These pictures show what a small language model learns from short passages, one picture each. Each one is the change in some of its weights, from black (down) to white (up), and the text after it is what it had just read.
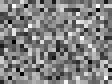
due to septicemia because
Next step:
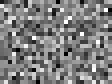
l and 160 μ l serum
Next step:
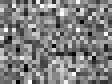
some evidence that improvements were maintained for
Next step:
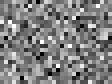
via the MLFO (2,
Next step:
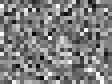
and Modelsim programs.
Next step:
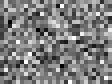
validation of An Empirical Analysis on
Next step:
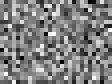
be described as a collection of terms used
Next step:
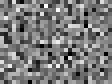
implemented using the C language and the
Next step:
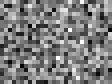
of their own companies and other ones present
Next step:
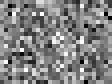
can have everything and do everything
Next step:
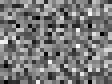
into three categories: tools for
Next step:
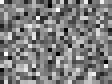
the composer, who belonged to
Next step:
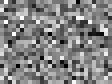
transformation. (ii) The symmetric
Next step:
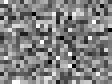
longitudinal to a dominant
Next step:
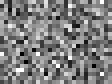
later supported by the representatives of the
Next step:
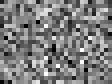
in the treatment of OMW is
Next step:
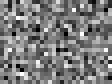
study made use of two group
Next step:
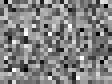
no dynamic effect is included. Additionally,
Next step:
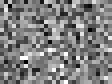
chance played a role. These
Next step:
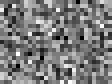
a review. *Soil Biology
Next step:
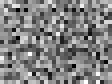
for. As a result,
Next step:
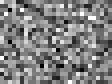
would have enabled the authors to establish
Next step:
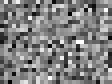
first, hardest and longest.
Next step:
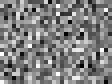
and Corresponding Information Genica
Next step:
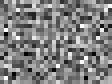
CF/PU composite, because the density
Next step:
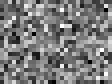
under protocol number CAAE:
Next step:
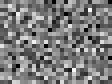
to process in machine learning. Second
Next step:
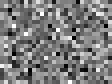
communication design according to the dominant
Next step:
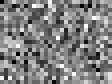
the untreated control group,
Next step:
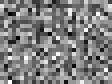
in the long term. Business
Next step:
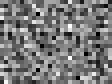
model demonstrates the potential to reveal various
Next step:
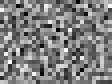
materials characterization and pro- pose a
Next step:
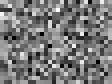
the achievements of the science of business
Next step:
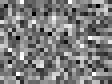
respond to a broader range of factors.
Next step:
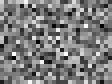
on. These factors helped to ensure
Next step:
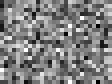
CSLA to achieve lower area and power
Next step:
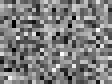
NITRO- GEN,
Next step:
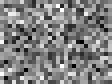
as modeling approximations, coding
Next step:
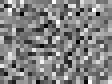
provide the way how the all sectors can
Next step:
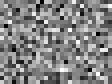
ethical approval. All procedures were conducted
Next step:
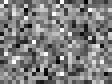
space \mathcal{X} , an
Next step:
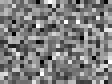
reactions, McMurry coupling
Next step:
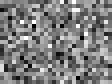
as between Arago-Biot and
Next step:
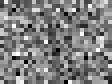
course of CSR is often
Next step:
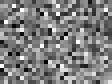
and additional variability (e.g.
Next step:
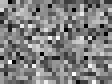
(Terra.X) can
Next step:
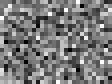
three pre-processing techniques as part of
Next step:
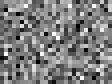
the Influence of a Mobile
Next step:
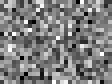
an innovative graduate programme at a
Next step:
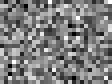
One of the probiotic lactic
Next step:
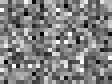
evidence guides the selection of analytical
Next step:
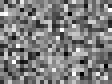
primary school, all of whom were
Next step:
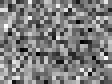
part implement the BBP algorithm, which present
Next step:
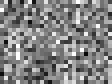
the entire data collection and information management process
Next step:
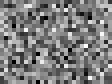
In this design process, awareness of the
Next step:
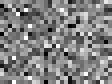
In addition, although some factors will significantly
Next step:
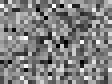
morphological computation and emergence. Although learning
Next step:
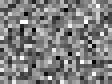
this there are many tribal
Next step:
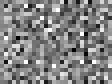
the electronic engineering point of view, the
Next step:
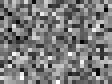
within the broader framework of national strategies to
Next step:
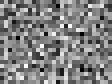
in a patient within age group
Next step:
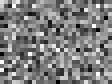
years of age) and 99
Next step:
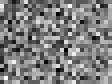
of antimalarial drug
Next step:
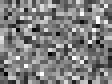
be that insights from research are
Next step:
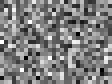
of metal, KNO₃ and
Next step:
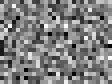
Bolu district The basic
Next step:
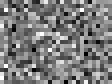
between stress and problematic smartphone
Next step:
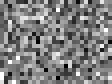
the analysis was the 2.55mm
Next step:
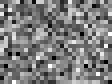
criteria and five alternatives to be evaluated by
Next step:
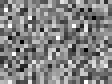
the Genomic Standards Consortium framework
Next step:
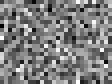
the complexities of behaviour. Any
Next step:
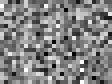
including *Zostera*. The new
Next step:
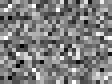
the thermal properties of nonwoven
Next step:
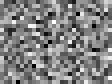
*Networked CHI providers*
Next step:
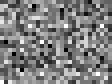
churn out 'cabin -
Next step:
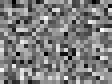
provide opportunities for freedom of choice. It
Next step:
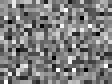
sources worldwide and in our country. In
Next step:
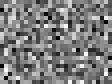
in 2 patients (5%) during
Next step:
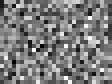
rather longer in females, 3rd joint
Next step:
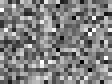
Court also ruled that
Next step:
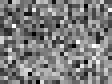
to 20% of all medication
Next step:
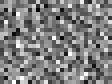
lateral walls and on the inner
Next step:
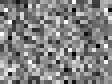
nerves support dg.
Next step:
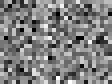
its shortcomings in this new contemporary
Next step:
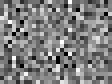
al. (2009) showed that
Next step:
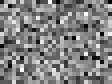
with a 2×2 filter. -
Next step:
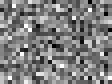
scariest psychological triggers.
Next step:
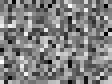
is the best commercialization method?
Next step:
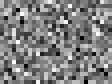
space. Based on this, the original
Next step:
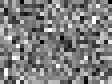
specifically customised, but also the shape
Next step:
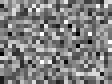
sample size was 165 respondents who were
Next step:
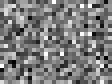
system comprising the lacrimal
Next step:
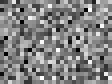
Rinaldo et al., 2021;
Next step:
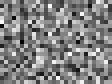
added; however, no clear taxonomy
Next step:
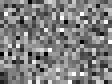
displaced vertex, can originate
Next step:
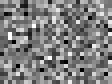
communication in real time, because of
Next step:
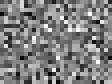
multiple impacts. The first part of this
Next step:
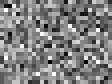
to the curriculum implementation but with
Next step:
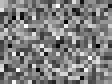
on segmentation using Daubechies
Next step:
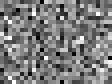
processed and analyzed. Understanding the value
